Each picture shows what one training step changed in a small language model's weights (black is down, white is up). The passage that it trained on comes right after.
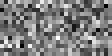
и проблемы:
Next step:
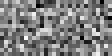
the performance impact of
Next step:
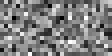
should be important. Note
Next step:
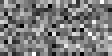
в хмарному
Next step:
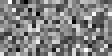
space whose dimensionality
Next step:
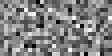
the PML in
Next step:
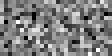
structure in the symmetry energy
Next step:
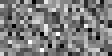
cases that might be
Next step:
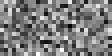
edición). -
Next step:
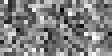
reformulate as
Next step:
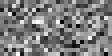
function which defines how
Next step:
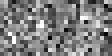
de Pessoal de
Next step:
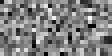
gain insight on
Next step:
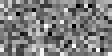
is reflected in review
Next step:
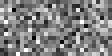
that all these strings
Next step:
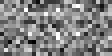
to the high resource
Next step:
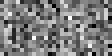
oil as the pressure
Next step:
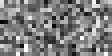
the necessary data has been
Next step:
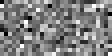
completion time of
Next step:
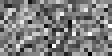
must calculate thermodynamic
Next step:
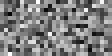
follows the controlled one
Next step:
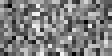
the nilpotency
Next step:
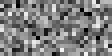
the perturbation region. On
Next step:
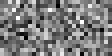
to Bob a day where
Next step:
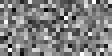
\lambda N_a
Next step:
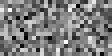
doping that will
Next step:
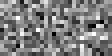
qaraganda esa,
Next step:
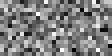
the vacuum permittivity
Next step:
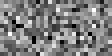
Бу ҳар
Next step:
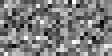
как один из
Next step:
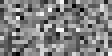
are expected to be
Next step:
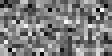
two filters suffer
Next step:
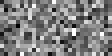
birga katta
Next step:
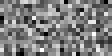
which was estimated using the
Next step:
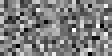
huge in order
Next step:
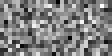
n(B \cup
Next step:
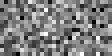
weak hierarchy
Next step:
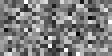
ham ko'pchilik
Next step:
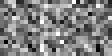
vez mais principalmente para
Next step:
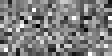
qilishiga yordam
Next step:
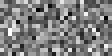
of the $e^+
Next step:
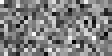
library for
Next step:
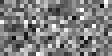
a list containing the
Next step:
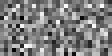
6. Limit to
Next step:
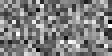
of scale. Note that
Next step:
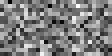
Windows –
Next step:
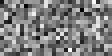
the special situation of an
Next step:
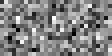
ular ma’lum
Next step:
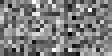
estas delegaciones
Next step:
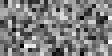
PVAD to
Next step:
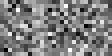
esa o'z
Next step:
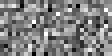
can be relaxed
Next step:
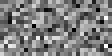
is strictly
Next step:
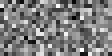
the voltage drop
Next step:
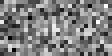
because of the boundary
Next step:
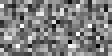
natijada jamiyatda
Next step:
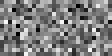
of undotted
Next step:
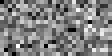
measure $\overline{{\cal
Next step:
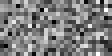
query can be
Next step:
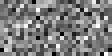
the sequence below a transition
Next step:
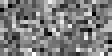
time is allocated
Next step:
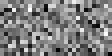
dispersion given respectively
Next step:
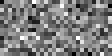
funcionário se
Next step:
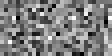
rivojlantirish muammolari
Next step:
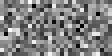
com este enquadre
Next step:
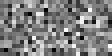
TC models. In
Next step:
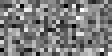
We first run experiments on
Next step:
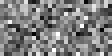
existe independiente
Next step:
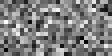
combine a problem with
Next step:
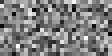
pelos professores dentro
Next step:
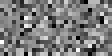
*The New York
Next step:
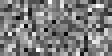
promoção da saúde
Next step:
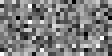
yutuqlaridan foydalanish
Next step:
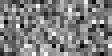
which takes into account
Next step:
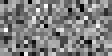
bed during the
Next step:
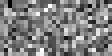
de família
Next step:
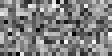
geometry. White
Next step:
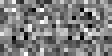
rise during the
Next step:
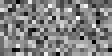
are drawn in
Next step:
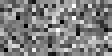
alertado, una
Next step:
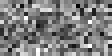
hisoblab, uni
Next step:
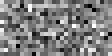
hadron spectra at
